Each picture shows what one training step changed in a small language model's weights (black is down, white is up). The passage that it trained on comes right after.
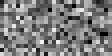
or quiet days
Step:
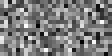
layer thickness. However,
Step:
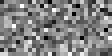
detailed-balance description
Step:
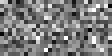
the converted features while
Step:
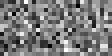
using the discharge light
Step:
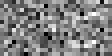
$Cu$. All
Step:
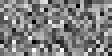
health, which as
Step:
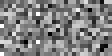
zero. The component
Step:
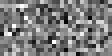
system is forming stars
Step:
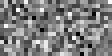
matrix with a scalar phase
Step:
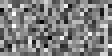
process. After presenting
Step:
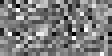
that is only seen at
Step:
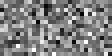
days. The detailed results
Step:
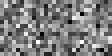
data. We found that
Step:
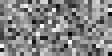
always consider, for
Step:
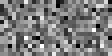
while the susceptibility
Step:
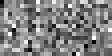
The market price has
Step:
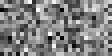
be traced back to
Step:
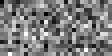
the phase shift is in
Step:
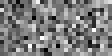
follows that the evolution of
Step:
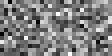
a local finite quantity,
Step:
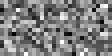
between the frequency of the
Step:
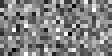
not much more).
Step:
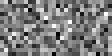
i.e it does
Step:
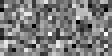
formalism multiplication of functions
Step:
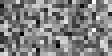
by numerically integrating the
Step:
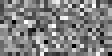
functions which separate generically
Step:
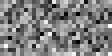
dataset of phishing
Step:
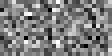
ourselves to unitary
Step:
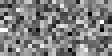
structures near P1 and
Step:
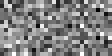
is always negative,
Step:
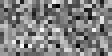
parameters such as the
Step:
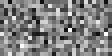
a sample of seven
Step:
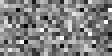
Technology, Wuhan
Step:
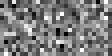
Following the standard treatment
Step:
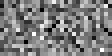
of the credible
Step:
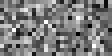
way/with another
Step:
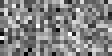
market welfare
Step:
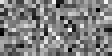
these highly suppressed terms
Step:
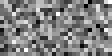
would be difficult to say
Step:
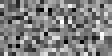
Ran Qi,
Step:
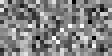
this approach, it is
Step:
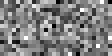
done in Ref.\
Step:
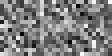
together with its mirror
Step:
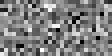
al [16] claim
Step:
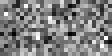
performance beyond the best of
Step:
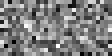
energy between conductance peaks
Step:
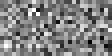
well. Some of these
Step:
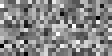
NEB &
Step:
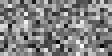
films with thermally sensitive
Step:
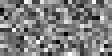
limits the exploration of
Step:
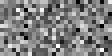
coordinating with Nb
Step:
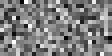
systems, first consider the
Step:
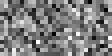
gas. More specifically,
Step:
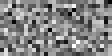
and Systems XVI
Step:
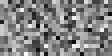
all tests, we calculated
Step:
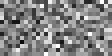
exact setup since they use
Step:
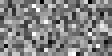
successfully develop a
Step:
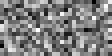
on the cost of the
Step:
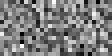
adding or removing a
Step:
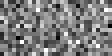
not involve vast
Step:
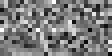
outcomes. In this
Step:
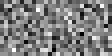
server. As a
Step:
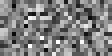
the Higgs spectra would be
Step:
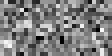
line represents a constant surface
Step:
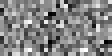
is obviously related to
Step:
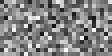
overview of the dynamic
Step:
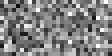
not know the analytic expression
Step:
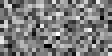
is placed at an angle
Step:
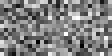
on $PG$
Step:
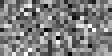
section only time-ordered
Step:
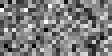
the entire system, other
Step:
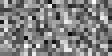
of the size of the
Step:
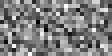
cycles in the
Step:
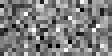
show that the strong
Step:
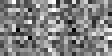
applied when the expectation value
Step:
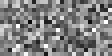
In this work, we
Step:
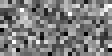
wind dynamics. %
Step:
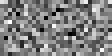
be a larger error due
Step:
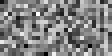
in the spatial coordinates;
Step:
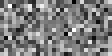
to $\infty$ is
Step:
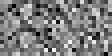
while learning. A comparison
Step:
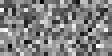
design and construct a
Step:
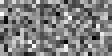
the semiquantized
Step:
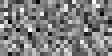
number will be larger than
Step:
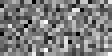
establish secure communication using
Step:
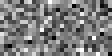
last observation remarks
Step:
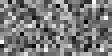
the reference receiver can
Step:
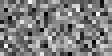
mass level $%
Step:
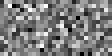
(that is typically required
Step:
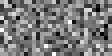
associations. For each
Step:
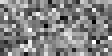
theoretical and experimental constraints,
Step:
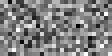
the form $\Psi =
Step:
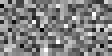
such a pseudogap
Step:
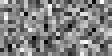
mass and width of delta
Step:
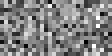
of a lens in which
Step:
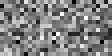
use of their sample for
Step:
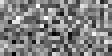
in that we vary the
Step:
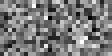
the barred AGN
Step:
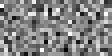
K. Wei,
